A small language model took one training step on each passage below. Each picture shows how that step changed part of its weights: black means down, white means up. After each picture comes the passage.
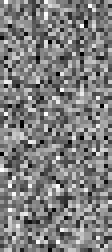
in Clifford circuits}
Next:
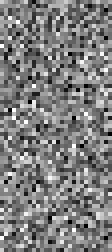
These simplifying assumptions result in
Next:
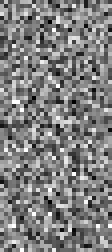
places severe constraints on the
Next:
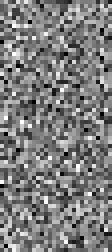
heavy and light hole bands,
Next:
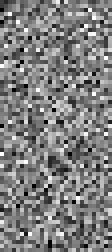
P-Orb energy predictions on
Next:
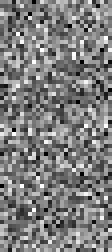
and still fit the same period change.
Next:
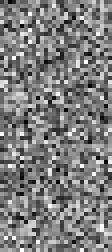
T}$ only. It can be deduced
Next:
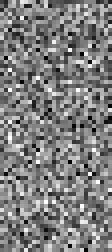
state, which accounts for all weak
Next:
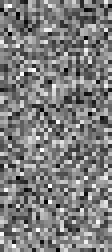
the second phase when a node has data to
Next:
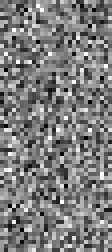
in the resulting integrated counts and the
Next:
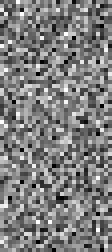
prove that employing the edge
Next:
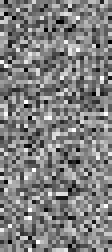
from the mixing production from $B$
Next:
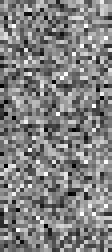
estimate the cumulative probability of a
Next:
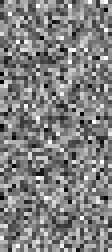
and 633~nm, respectively.
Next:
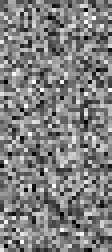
may be observables or operators corresponding to spatial
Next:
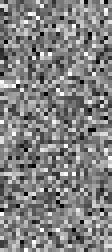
When the average wall radius, ${\bar
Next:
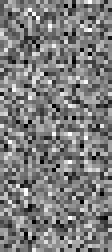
For $\tau = 0$, the maxima of
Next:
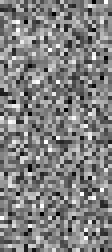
by \citet{MHB90}
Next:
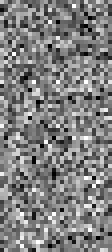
results may apply to transport in active
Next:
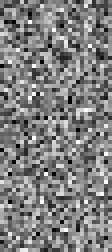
is four orders of magnitude lower than the
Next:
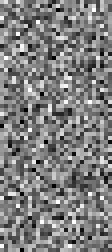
surface tension $\gamma$ of an interface that
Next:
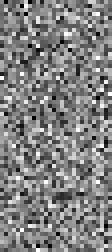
the heartbeat message on
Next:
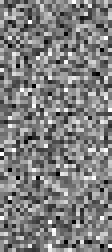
in the expressions of the radiation
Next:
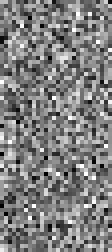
run. Our analysis is structured on a
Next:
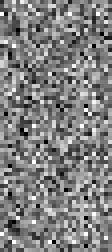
which also prevent the propagation of
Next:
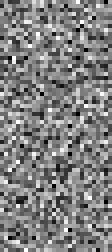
Interestingly, a similar result is
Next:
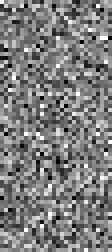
assumed to be also conical in
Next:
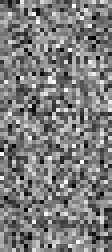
ring of radius $a$ [see
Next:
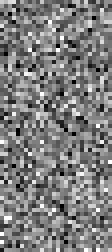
[25], in their work on high quality
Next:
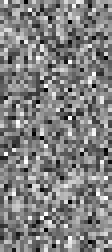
temperature fluctuation. On the other
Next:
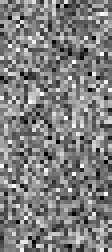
genetic or cardiovascular
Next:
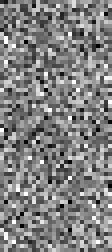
The flux-to-current
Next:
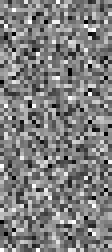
flow vector in Pb--Pb
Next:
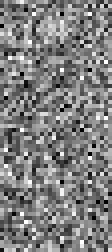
{author} {\bibinfo {author} {\bibfnamefont
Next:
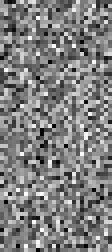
\hline Model-based &
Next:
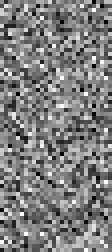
is more robust because it can be
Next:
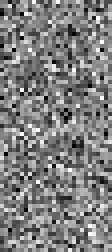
Temperature dependence of (top) the
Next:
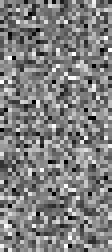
For the sample B, as show in the inset
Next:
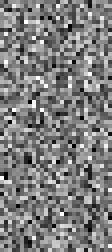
integral, this simplifies to
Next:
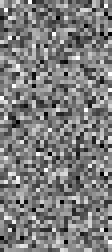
data and theory for these observables is now limited
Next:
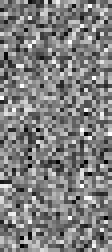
\fesete\, superconductors
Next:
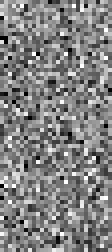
$2r$ faces intersect
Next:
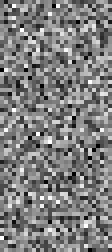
is \bea L_{\rm kinetic}
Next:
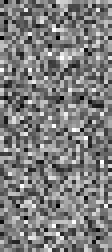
of each sensor will critically depends
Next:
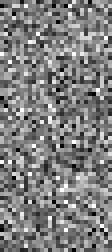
possible in future configurations. The curve
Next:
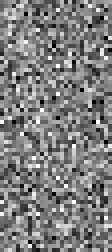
the sech input profile \[
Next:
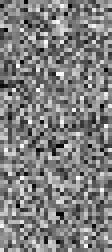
are reversed compared to the prograde
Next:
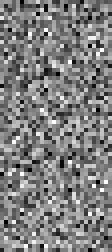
flux monitors with mode decomposition
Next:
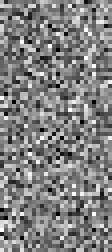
clear. The most visible
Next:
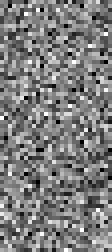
$\rh$ exhibit all characteristic
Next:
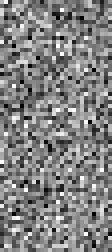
be located within a target volume
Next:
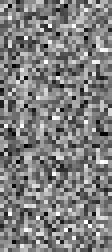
squeezed vacuum state.
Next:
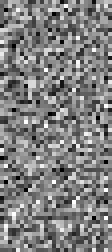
\item proof of financial support
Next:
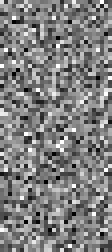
positive. Physically, $\tilde{p}$
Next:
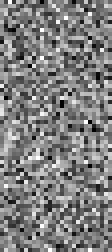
set the mini-batch size to 8
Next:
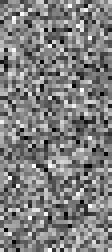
thermal component should be in most cases at
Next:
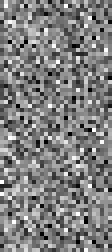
that if one sums both sides of
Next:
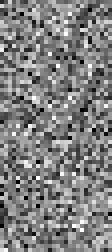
tight physical constraints,
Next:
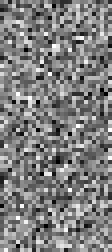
management problem is constructed as a
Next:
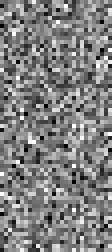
appearing in the transition from the equations of the
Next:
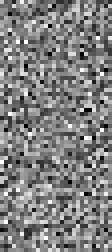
\bibnamefont {Swarttouw}},\
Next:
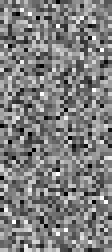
eq.\eqref{P24}. Radial
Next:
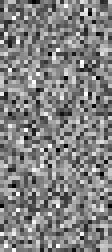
x _0 + \epsilon _i
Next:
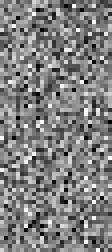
Import". - 1. User on
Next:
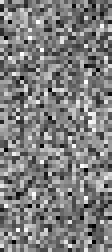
relatively weak relativistic effects (such
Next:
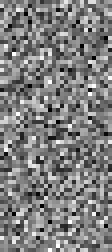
the modified SPID algorithm
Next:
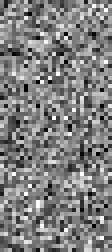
planetary temperature reduces the scale
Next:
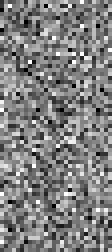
central node, with the first element in
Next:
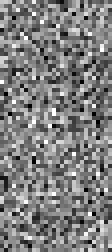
but these observations also provide very interesting
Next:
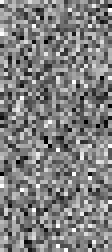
normalize our DTD by fitting the value
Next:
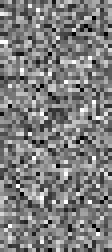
- Henderson T., S.
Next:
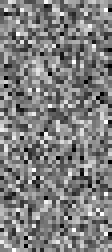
separated by domain boundaries of different
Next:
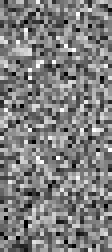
index of the power-law
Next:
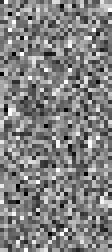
DRW bias was found recently by
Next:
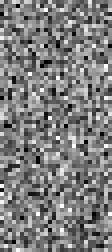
the subsequent discovery of a very
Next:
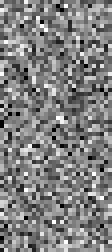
or bias in training data. It can also
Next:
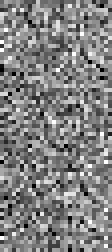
from the Galactic center to the
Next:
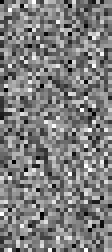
is 1 MHz. Below the
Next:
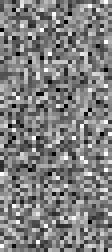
calculating the inertia tensor of
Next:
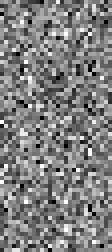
% FIGURE %
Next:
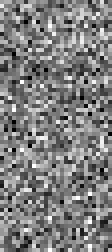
forest variable importance measures in Figure
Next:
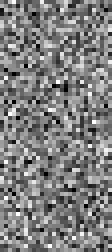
We include only points leftward of the
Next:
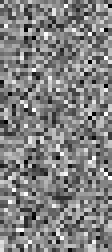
= 3in]{}} & {\includegraphics[width =
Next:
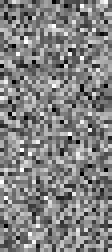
points $V(\rho)$ right from the
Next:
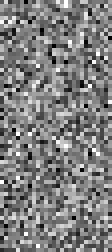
row. Hence, we end up with
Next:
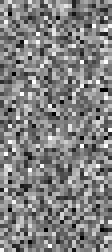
likewise the $h\to
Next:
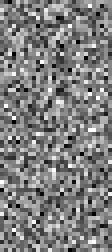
suggested to cover all different aspects
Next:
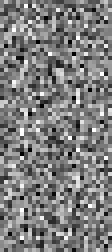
a weighted count of all galaxies
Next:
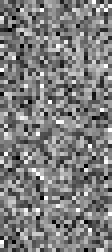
provides the only natural way of
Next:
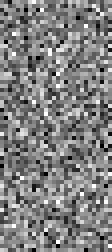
model, these integrals of motion are
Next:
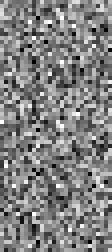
systems allows organizations to
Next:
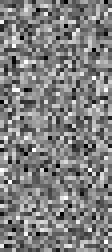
\ref{s:composition} and
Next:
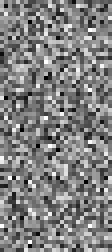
detector ATM is activated and
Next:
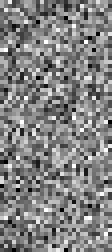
added at lower energies, which
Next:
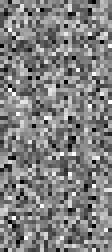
system \cite{HSS}. Its
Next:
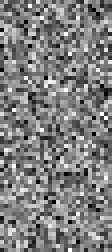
plane. [The three reference vertical lines
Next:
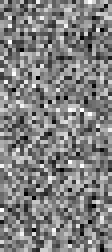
$2$ as a denominator. We can
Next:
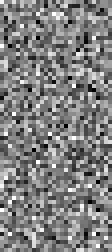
average , by a few tens of percent
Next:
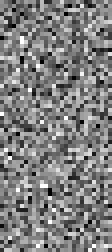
satisfying stringent kaon
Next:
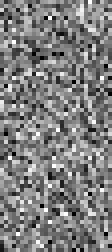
of the 6 dissociation/relaxation
